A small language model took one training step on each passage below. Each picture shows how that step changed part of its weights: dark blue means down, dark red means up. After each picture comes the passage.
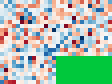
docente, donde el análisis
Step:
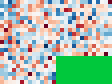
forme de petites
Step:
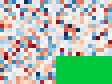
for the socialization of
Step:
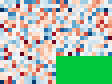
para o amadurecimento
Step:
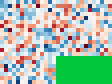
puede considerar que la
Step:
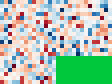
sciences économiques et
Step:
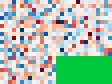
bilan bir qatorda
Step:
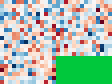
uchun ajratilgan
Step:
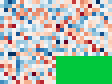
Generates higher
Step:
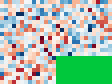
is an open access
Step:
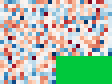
ro'y beradi.
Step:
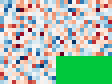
propia y mucho menos
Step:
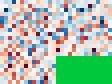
qadamlar zarur,
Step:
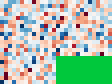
Scopus ID:
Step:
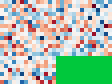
qarshi kurashish
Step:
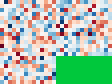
enfrentados, e as
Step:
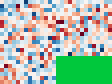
que doblaron en
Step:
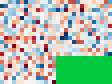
& Munz, A.
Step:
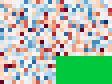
financement réservés
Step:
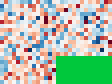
à mesurer en
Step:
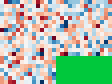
физическим и медицинским
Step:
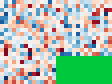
boshida uning 38%
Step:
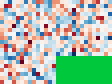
e se tornam
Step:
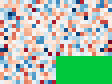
oshdi savdosi
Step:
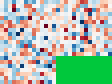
ales dacă
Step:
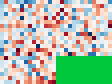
la actualidad: la
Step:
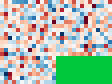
международный университет
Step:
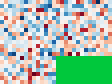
and application of
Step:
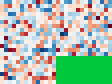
da composição e
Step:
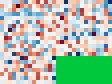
ega. Aniq va
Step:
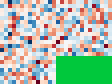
Verde - Campus
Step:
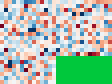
as leis da física
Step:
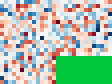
quando eles estavam
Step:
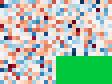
años posteriores a la
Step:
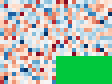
na amamentação. De
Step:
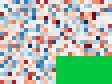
даражаси учун
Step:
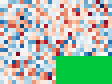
Colosa” (La W
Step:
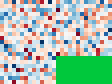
bir potansiyel
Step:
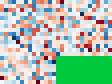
tuturor membrilor
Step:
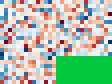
tillarining birinchi yoki
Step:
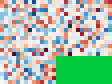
bo'lar ekan.
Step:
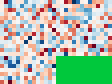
салоҳияти ва
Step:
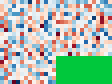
à proteção das relações
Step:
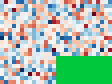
и сопоставления
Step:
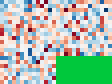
материал, активная
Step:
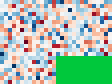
berbasis web.
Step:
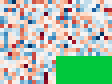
currículum escolar,
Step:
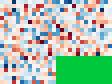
resumos disponíveis nas
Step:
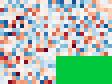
Recuperado de
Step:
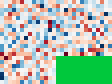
konferensiya materiallari
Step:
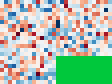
da se nemaš
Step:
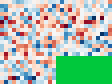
порогового рівня
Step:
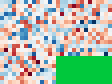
qayta ishlash tartibi
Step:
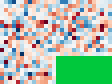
these languages
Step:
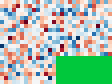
bemalol egallay
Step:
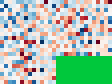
Арала формируется
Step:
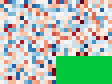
Inhibition of
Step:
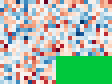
а если они были
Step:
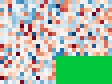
уривки з
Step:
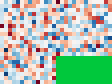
pendidikan seharusnya
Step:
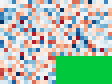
metodlardan foydalanildi.
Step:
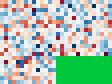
bo‘ldi va
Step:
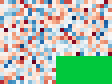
yurt taqdirini
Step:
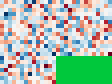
esa minimal ta'sir
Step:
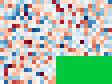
(manejo) OR
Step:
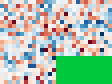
és a Trabant
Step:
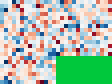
funcionamento prejudicado
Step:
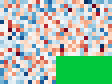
politischer Parteien
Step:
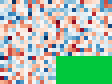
yanada maqsadli tashkil etish
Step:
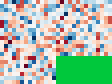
вплив; зосередження
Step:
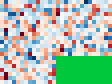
nafaqat nazariy
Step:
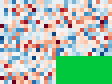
malignos, son
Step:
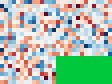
act. Prin
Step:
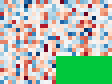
науки, культуры,
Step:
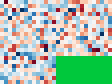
– операция доступна
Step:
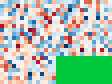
van rapportage,
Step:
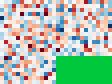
پلاسمای در
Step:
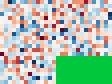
En una reciente entrevista
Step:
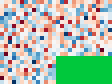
qiziqish hissi
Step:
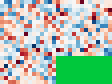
de frontière
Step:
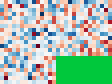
для мойки и
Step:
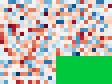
cara membacanya dengan
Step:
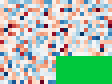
crucial role.
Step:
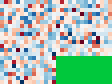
і прогресивно
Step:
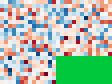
Também procuramos
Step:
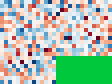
de la hoja y
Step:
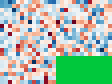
universitar, șef
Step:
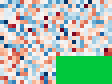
J. Margaretha
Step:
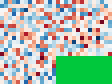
wider. Ключевые
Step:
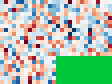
и культура сами по
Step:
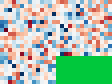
2 Wonosari
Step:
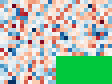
sebeplerinden biri olarak
